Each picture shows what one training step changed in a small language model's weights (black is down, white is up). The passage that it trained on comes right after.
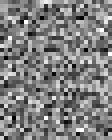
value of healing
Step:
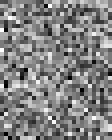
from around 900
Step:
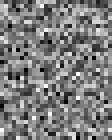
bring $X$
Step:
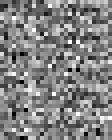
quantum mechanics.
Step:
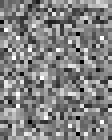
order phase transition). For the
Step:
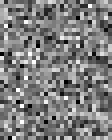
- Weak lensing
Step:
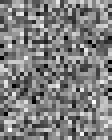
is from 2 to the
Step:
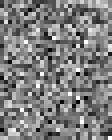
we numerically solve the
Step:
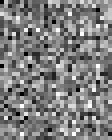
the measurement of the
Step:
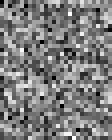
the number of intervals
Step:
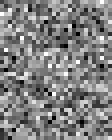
similar way. In the
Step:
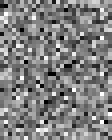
combined influence of
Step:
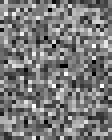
to obtain the enrgy
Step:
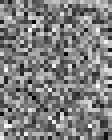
is a significant fraction of
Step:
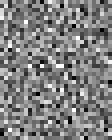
viewed in
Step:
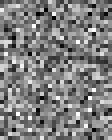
to 4 digits is
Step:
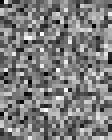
the inner contact
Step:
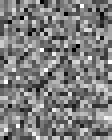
probed experimentally by
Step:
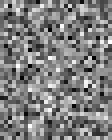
$\times$ gate),
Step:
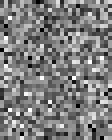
in every next
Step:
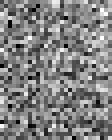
only work which discusses the
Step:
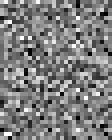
charge carriers in
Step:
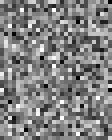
total hamiltonian
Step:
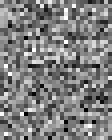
no backscattering in
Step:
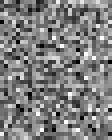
our assumptions of large
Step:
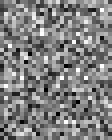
position of the initial
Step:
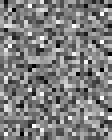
\textbf{What it
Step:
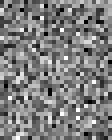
the limit $G\rightarrow
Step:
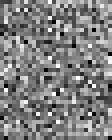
cache, unless
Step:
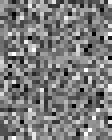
the theorem-valid
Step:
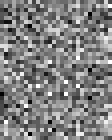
and high Eddington
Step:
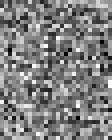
ground state had
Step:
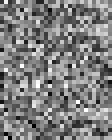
is a trivial
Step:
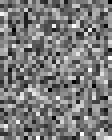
gases. Here,
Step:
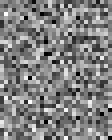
tensor charges
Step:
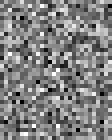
. \end{equation}
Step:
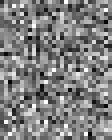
to iterate on
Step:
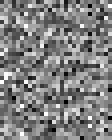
require application of
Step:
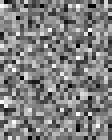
Industrial and
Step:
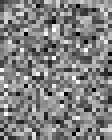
region of the first peak
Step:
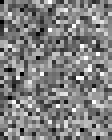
enter the pore in
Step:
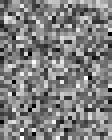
are rotated such that
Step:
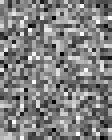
use of stripe
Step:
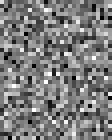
of a dusty
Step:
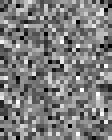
the mixture in the
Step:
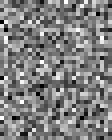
stripping methods
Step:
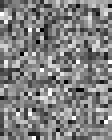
reference pins, which
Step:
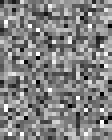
8. The sum of
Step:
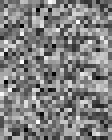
use of prior
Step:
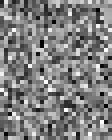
the relative confidence
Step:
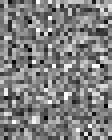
still positive,
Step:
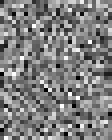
to be a unitary
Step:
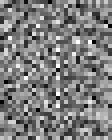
{\bibfnamefont {Y.}~\bibnamefont
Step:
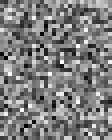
effects from the interplay
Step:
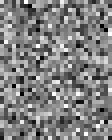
process builds up
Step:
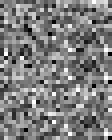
lattice modulations corresponding
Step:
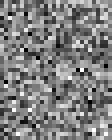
by the sp atom in
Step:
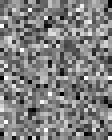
classical tool widely
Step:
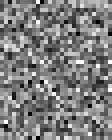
research interests
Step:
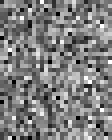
occupied Bloch
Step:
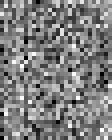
as is the case for the
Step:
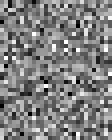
and $j$, belong
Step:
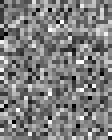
address these problems
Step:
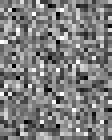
\end{equation} where
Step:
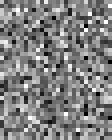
a unique
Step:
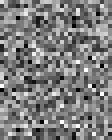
becomes infinite
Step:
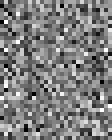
virtually no
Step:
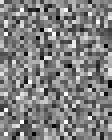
Casimir energy
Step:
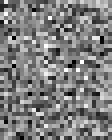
generality, we assume
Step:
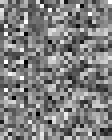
of the designed
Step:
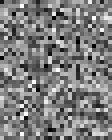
to use the framework of
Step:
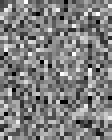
DNA double
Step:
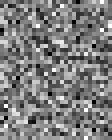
ways to characterize the
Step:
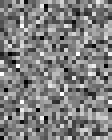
$L$ are the
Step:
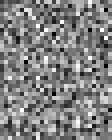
speed of light),
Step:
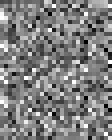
Science Foundation
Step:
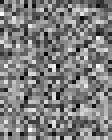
the path structure for a
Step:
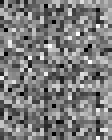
the distance from the source
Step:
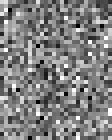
2.2 Proposed
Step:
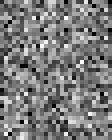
make explicit the
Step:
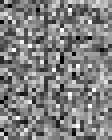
this is due to the
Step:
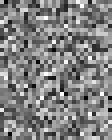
field and the depletion
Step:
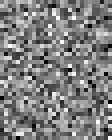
from the Cooper
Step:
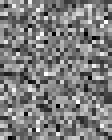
\right)\nonumber \\
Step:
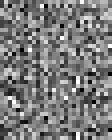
the $y$-axis
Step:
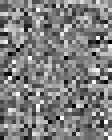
m n}\right)
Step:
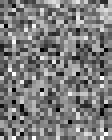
and thick stellar
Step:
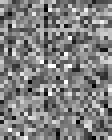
slots within the
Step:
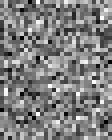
hence, the pair
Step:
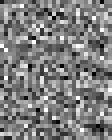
to calculate basic
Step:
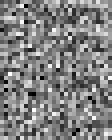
of their flux should be in
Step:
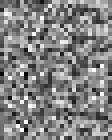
direct numerical integration
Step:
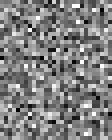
space dependent probability distribution
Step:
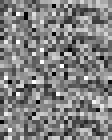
width parameter can be related
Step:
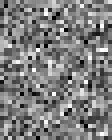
around: why are
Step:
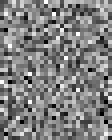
line from the right
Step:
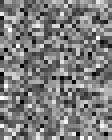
be the dominant
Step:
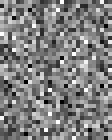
DC Josephson
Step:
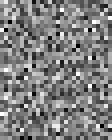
b \ver B \ga
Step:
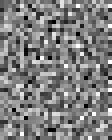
evolution for cases of
